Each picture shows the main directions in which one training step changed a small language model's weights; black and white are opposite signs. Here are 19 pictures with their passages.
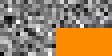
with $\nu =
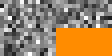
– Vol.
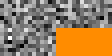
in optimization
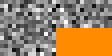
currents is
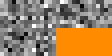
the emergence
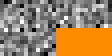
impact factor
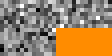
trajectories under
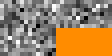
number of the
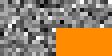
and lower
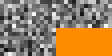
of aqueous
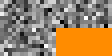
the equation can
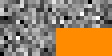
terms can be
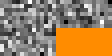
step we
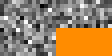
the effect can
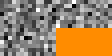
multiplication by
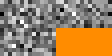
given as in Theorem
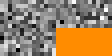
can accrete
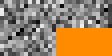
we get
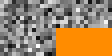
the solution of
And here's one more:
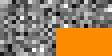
the tensor
